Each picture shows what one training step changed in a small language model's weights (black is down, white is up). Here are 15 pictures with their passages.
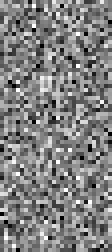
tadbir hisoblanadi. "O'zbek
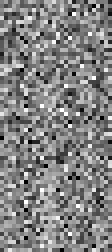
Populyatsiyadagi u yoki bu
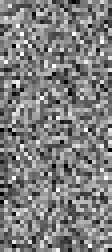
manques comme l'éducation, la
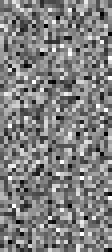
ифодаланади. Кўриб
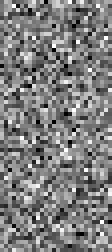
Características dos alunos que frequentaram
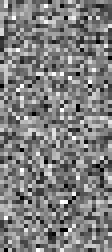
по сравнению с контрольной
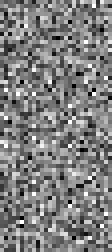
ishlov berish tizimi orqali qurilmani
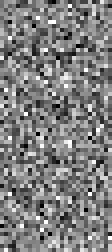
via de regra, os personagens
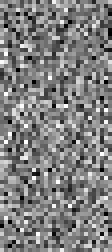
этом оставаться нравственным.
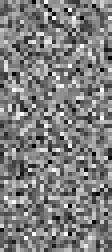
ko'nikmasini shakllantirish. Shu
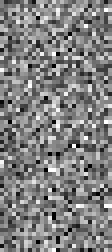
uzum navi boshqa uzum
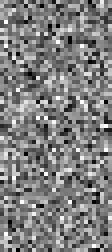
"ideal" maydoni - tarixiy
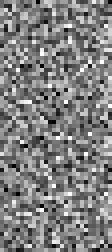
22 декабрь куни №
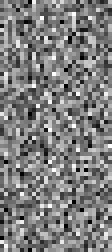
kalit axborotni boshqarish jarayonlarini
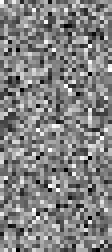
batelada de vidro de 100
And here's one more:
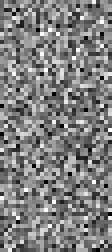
(--> Schülerlabor)
